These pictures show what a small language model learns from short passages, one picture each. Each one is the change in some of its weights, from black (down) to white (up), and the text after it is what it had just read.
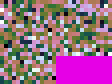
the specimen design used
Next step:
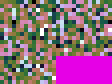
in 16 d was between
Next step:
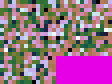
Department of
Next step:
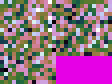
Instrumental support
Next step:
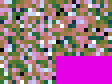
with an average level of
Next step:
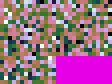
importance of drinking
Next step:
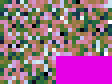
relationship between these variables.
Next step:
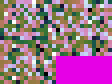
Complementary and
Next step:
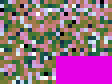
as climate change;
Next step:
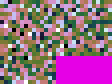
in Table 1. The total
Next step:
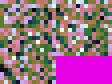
meet the State
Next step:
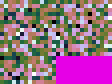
of a few basic
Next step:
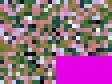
in rehabilitation
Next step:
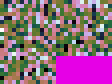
and vector format,
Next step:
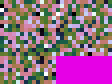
weak audit
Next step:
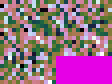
in charge of the
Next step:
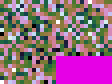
humanity. Research by
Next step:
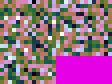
be written:
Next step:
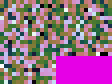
historically formed a
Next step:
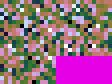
include demographic potential,
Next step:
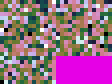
The article details
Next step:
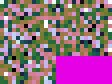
PGF2 α
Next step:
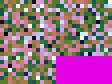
both errors were less than
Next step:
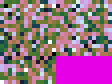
of HIV cases.
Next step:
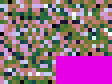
is differentiated from
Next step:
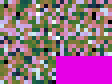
the individual radar systems
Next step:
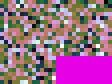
error [13], and
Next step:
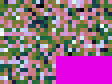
got many big
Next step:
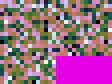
the positive reception to
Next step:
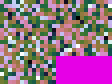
solutions are being developed and
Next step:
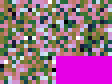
in Indian economy and
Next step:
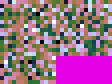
each such event involves
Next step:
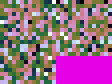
nonlinear and
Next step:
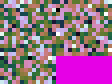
made for significant findings.
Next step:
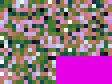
your body creates a
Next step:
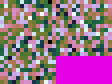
from the traditional
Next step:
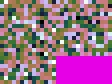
after decontamination of
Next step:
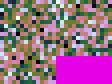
attain a better insight
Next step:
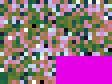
stock, such as
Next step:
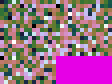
real-world setting
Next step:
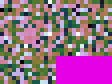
date of creation,
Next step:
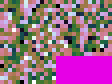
is the correct
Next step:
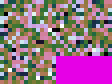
abstracts were
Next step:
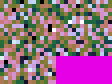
can distinguish between
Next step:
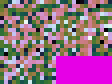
Finite element model
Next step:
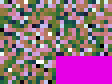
data is available represents the
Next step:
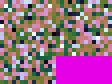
why odours
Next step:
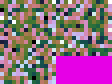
VIT University,
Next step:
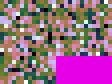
< 0$ such that
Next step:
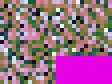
it causes an increase
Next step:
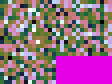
the baseline system for
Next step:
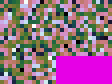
to form the correct
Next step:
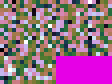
policy –often
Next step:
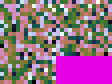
and emphasize those
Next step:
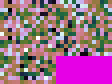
group (Group
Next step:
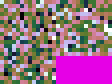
stores. A team
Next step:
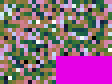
EC: PVP
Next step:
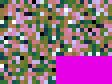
not providing the burn
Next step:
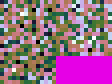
of households under
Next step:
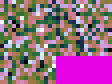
questions in seven main
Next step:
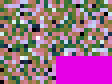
savings, and allow
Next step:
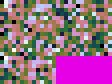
number of elements,
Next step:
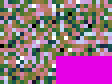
effectively and ability to
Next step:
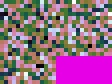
Set expectations for
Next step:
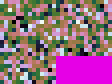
bridges the
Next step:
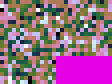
charges, which
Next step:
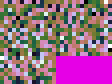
scales of the
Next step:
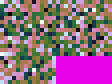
test tubes.
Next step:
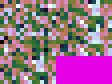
the work of the data
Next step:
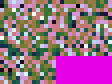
within the plant tissue
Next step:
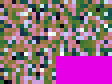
nm after 10 min of
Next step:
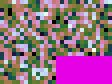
have combined producer direct
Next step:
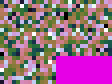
policies and actions
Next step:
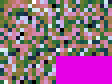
in inflammation,
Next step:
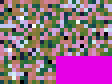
acquired when the
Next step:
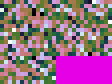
that reflect both
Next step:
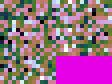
classifiers to
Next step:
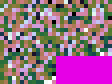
as radars,
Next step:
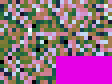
methods is the subject of
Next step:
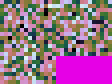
broader set of
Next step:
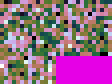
Now, he is an
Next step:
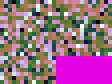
- Decreased
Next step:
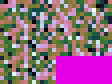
0 A A A A A
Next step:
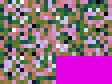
processes involved in human
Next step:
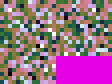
changes and leading to low
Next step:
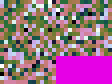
a retrospective
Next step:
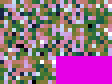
selection of these indicators
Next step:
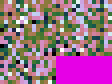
of the customer
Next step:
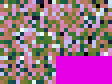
of Ibadan,
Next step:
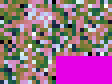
and toxicity that
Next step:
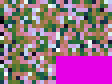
Simulation of a
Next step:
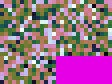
relative to that of
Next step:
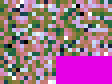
of activity, information,
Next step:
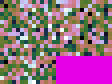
hypothesis that
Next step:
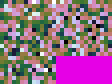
3). It enhances
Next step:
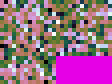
pollution inland.
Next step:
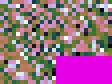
were collected, out of
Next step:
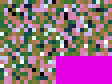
for the viability of a
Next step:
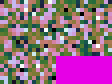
soil moisture
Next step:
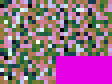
cause of building
